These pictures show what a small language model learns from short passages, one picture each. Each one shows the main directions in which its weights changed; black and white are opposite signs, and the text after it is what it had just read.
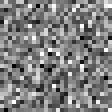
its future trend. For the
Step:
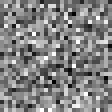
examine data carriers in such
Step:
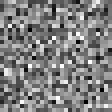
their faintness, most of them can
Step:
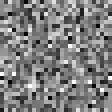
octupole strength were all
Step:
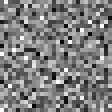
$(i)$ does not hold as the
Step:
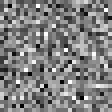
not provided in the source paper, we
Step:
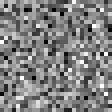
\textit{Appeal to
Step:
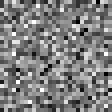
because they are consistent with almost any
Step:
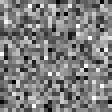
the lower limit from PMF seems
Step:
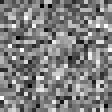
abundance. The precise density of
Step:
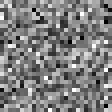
understanding of the ACF
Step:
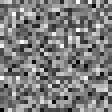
known $O(\as)$ corrections to
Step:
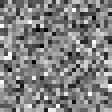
galaxy coordinates are those of the
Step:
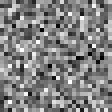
been obtained with more sophisticated
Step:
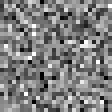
entropy for hyperbolic
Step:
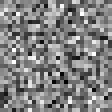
and accurate predictions. This model not only
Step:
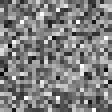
a scalar field able to give second
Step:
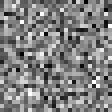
the \BsBsbar\ system is
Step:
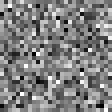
defined as% \begin{equation}
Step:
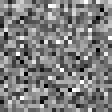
informational gain, interest,
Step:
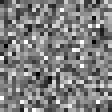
the theory and can only be seen
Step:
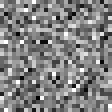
periods, but the former has
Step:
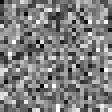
integrals and the light front analysis
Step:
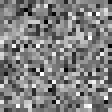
than those of the inert core because
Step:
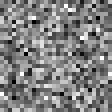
that has had a PSPL
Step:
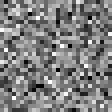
& Fontana, W.
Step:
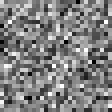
level, a slow turning on of
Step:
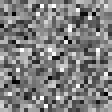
helium, the budget of electron
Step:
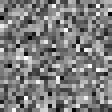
Here we shall first review the general
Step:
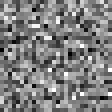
and punctuated by very
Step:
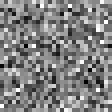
separate the clumpy star formation
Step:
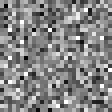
h/2e$, as well as the
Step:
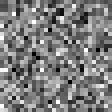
task, even in the classical
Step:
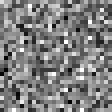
the one-dimensional Dirac
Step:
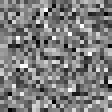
and hence the same problems. The
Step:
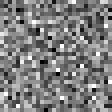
regular publishers. A
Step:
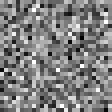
reflect the quark flavors.
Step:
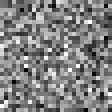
an operator acting on particle
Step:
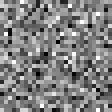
a way, then, the hologram
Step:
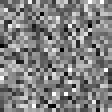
of the magnetic torque,
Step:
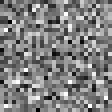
in $K$ and the second term as the
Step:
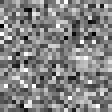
as a function of [Fe/H]
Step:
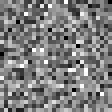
law for the matter is valid as a
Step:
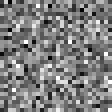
described as a classical color field and quantum
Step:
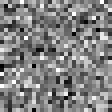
mainly due to the modules near the
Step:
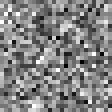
a bilinear form, it takes
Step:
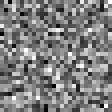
properties of layered media where the
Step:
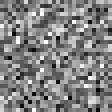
consist of a quantum component and a
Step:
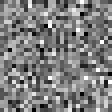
(or starting) at each position of
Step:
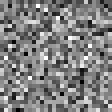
not be excluded, given that power
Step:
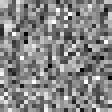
a transfer-matrix implementation
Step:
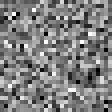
and evaluate LPPMs according
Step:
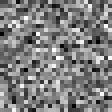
our sensing protocol can be
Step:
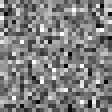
Airy rings being coupled
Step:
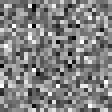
the initial disk angular momentum
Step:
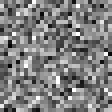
mass, depending upon the physical state
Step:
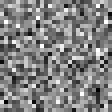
Cooler Storage Ring
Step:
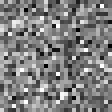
question whether there exists
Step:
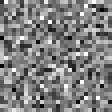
values among various authors, which
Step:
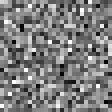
the negativity of the second term
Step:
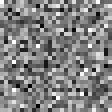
conditions (dE/dx cut,
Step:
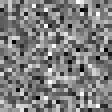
\ln\omega -\frac
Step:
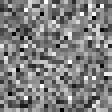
Fig. 3d). As a result, along
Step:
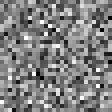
challenge and consider the modeled
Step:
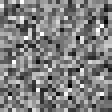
The macrocell is underlaid
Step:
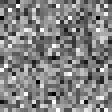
needed to alter the readout
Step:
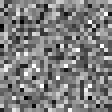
effects are negligible so that the
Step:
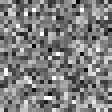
interval indicated by the shaded
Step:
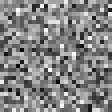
A, and on $\delta \Phi$ in
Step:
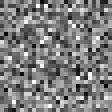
result which is easily proved.
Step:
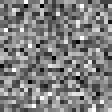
hole, creating a region
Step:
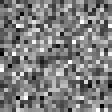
the following, we will build
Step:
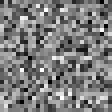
it is expected that new effects appear due to
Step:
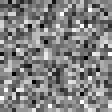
training or race rules,
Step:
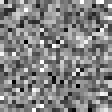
one but exhibits relatively small
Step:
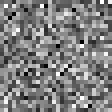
/ \, 2 \eta I $ where
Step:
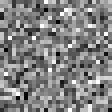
configurations and finds the mass
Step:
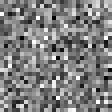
3626 quadrilateral
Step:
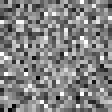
corresponding to $R~\equiv~\lambda$
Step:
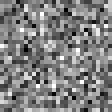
time and contriving a system where
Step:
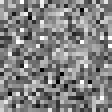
know the vertex and the measure, all
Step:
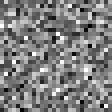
data collection, topic modeling,
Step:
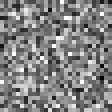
risk is safer than profile
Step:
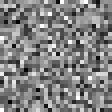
value. They found $\beta_R$
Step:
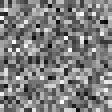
real part of the summand, the induced
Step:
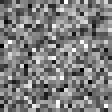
the same deformation in phase space as that of
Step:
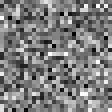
Namah /Ajna
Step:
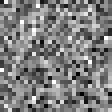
one another. Packet
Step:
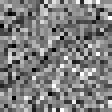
data packet sorting, and a
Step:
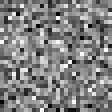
and R.H. Austin,
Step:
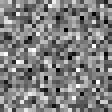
coordinates, EDM and
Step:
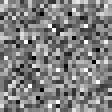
refine the prediction for the signal from
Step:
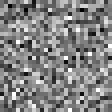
becomes empty, peer
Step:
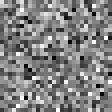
similar colour, or both) receive
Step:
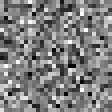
is still one of the least
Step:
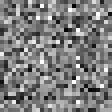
90 moments along with the exact
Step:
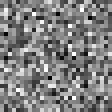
hinder the advancement of
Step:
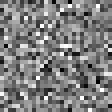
it is essential to isolate
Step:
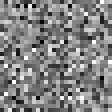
$\Delta \phi_\mathrm{QG}$
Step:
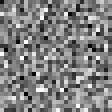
difference between two harmonic
